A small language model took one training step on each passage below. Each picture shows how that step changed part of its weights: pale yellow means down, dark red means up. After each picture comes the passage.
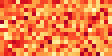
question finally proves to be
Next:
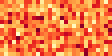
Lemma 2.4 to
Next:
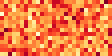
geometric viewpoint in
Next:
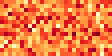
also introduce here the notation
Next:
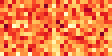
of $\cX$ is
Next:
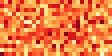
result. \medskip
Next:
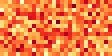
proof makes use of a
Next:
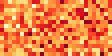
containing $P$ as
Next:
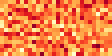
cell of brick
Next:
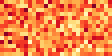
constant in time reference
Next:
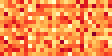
windows length
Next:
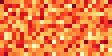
we want to be
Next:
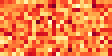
one obtains that
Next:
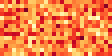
four distinct points. Let
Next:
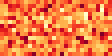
proceeds by induction.
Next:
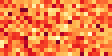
at the reference temperature
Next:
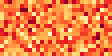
On the other hand,
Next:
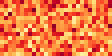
give us more insights
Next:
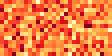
on one hand are a
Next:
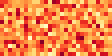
algorithms found in the
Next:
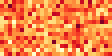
\medskip \pn
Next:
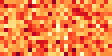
taking the dual of all
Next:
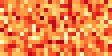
to fields defined in all
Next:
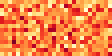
optimally routing
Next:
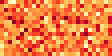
investigate the representation type and
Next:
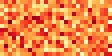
is generally not possible to
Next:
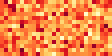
\noindent Due to
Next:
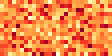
the decisions of
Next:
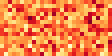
twisted product: \[
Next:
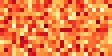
as $f$ is
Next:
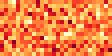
(which we denote by
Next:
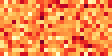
constituents of an
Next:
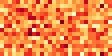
trace of $u$
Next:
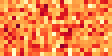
$s \ge
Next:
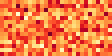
source term. We can
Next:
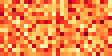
fibré est
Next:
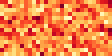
Alternatively to the
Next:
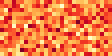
over $A$.
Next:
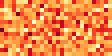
via its maximum on an
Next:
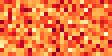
proved the following exact formula
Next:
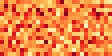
and Stickles
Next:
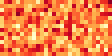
an example to show that
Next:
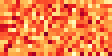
by physical phenomena.
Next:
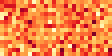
the semigroup properties of the
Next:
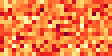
motions. Thus,
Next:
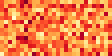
value of the deformation parameter
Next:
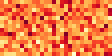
Chapter 2;
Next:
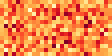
in radar,
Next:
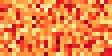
is a random variable with
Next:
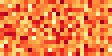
the \textit{matrix
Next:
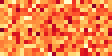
considerably simplifying and
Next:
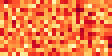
where the inequality is strict
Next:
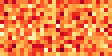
in this article is to
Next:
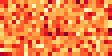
references therein. Note
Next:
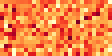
$n \in
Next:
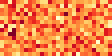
Barrow's formulas
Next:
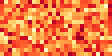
respect to the strong
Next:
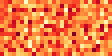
corners have been
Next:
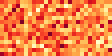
0$ are constants.
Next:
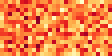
flows result in a change
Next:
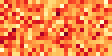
\right) -
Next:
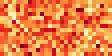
to the lines passing through
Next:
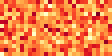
to this equation will simply
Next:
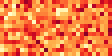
achieve that the semiample
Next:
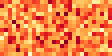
and elastic force
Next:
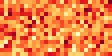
the tradition, and
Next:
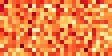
que la dimension est
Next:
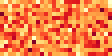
problem where all spare
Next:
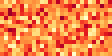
may partition, a little
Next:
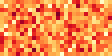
d\rho +i
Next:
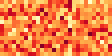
a Hilbert space, define
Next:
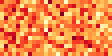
in terms of characteristic
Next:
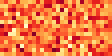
diffeomorphism. Thus we define
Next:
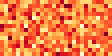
Z. Zhou.
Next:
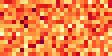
where $T\in
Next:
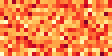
definition of $g$
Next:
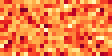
and the claimed
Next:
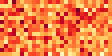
< M$ for all
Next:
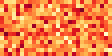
$-neighborhood of
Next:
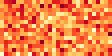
The proof of these is
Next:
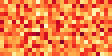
factorizations induced by homomorphisms
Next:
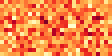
square brackets
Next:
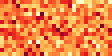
previous question will have a
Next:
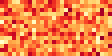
that ordinary concavity
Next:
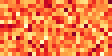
polytope. Then $$ \#
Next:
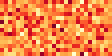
Newton's method applied
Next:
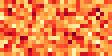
the argument above,
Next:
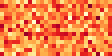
asymptotic summed mean square
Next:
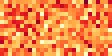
Using the differential properties of
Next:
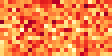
induces a representation \[
